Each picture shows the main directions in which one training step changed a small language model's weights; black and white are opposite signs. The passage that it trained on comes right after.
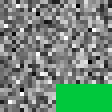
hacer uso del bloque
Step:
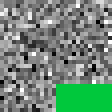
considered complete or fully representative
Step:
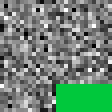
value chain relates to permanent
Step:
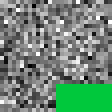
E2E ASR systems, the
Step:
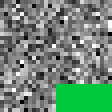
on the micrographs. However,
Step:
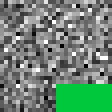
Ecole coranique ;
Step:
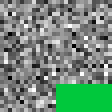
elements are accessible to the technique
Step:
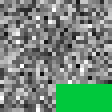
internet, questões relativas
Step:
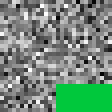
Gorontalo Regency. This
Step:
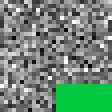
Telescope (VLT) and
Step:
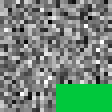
standard solution concepts we view the
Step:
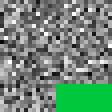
Fukuyama, F.
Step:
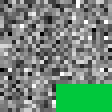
gênero quanto à capacidade
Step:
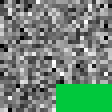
(AI), Marketing
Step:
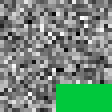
doping and presence of external
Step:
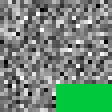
di Perugia$^{a}$;
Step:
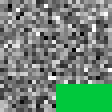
encrypts drivers' current
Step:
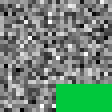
effect of the fibers on the
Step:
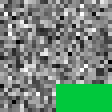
within the Tourism Sector of a
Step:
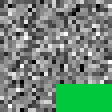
of publication of pre-clinical
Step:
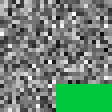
the fingers implicitly give
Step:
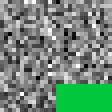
as the components of a differential operator
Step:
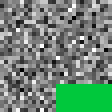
implement the first stage of our algorithm in
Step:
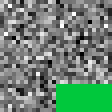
give examples for that.
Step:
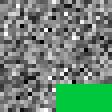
massive scalar of mass $m$
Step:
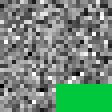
olib boruvchi pedagog
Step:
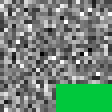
three-dimensional vector ${\bf
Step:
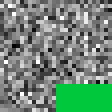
kesish shakli,
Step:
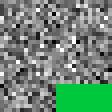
random spin configuration and decreases temperatures
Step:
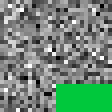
Variable Lag Coefficient
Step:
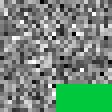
given boundary conditions. Owing to
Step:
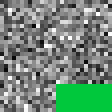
lasing.} \label{fig2}
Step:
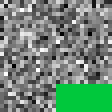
she‘rlar o‘zbek
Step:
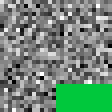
money. And despite the
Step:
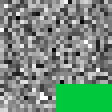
a significant bottleneck in
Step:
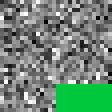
CRH is associated with elevated
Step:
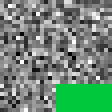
space-to-ground communication
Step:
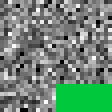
we initially examine ways of understanding
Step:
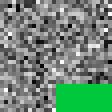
{\it Top}: The 1
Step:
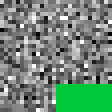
flaw affects both neutral point
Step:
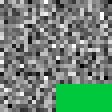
autor Conclusiones Son muchas
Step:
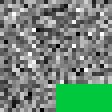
targ‘ib qilish,
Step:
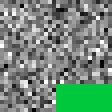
shows explicitly how the spectral properties of
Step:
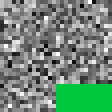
os sistemas jurídicos
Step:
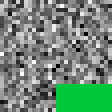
the interests of the researcher to
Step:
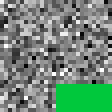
in various libraries in India.
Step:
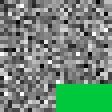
are compatible with XENON100
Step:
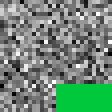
roles as language of instruction and
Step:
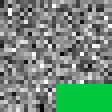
of five $\a_s$ values
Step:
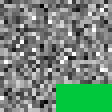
fiber cladding). The
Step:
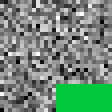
CT scan shows presence of
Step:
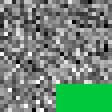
a čistých
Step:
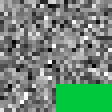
umumiy prinsiplari.
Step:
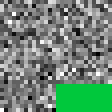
robustness to network parameter
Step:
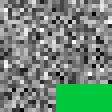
may be valid for frequency with positive imaginary
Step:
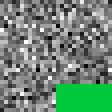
= 0$. For orthotropic
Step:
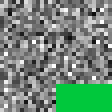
the weight function, which in our case
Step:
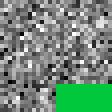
considered as justified in the context
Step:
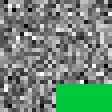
allowing to irradiate the
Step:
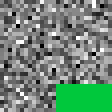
xotirada saqlash va
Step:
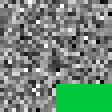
scores of control group =
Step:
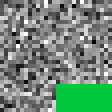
de gobierno para combatir
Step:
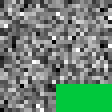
for this successful topic and,
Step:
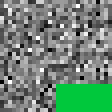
image structure on close-by regions that
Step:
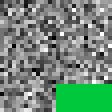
generalization of the Dirichlet
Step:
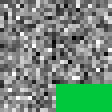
lo que Pedreira denomina
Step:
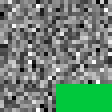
exactly the same except that the
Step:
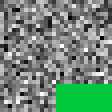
suspend accepting submissions due
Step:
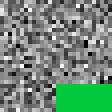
this will provide complementary knowledge and
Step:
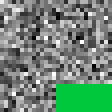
D. Campbell,
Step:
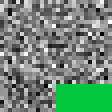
the 5 min binned light curves
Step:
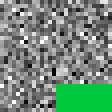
crises, to the urban and global
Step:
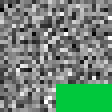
topologies generated by the gEEM,
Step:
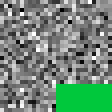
structural technique in the
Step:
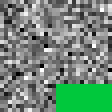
JOURNAL OF
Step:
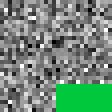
also shown to provide an excellent
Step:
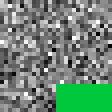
State University, Kent, OH
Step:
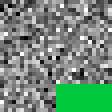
atmospheric level. Large
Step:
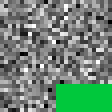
note that the important point here is to
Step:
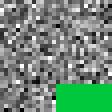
or loss of cystinosin
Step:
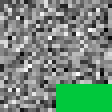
deviation of charge density from the
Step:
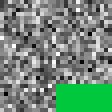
BC „MOLDOVA
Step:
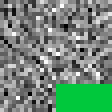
рослини з родини
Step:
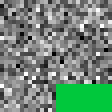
one of the measurements, if the values are
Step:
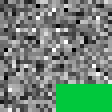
легитимность его
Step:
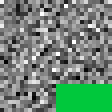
devem ser revistas e
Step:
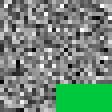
avaliar a adequação
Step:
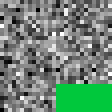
of magnetic structures is closely associated
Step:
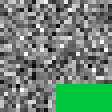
etc. - Filosofía,
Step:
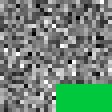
interactúan con el sistema a
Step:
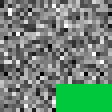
of $\vec q$ to be less than
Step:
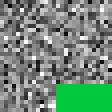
ekanligi; o'zini
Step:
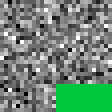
dynamical transfer matrix \ECq\ and
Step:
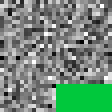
the Barack Obama
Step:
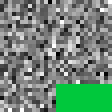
that will be dedicated
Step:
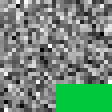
agricole étaient basées sur
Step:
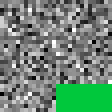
coverage over certain portions of
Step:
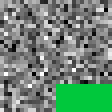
1). Nach dem Urteil
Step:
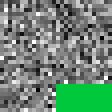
breyting á námskrá
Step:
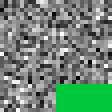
не только предложил
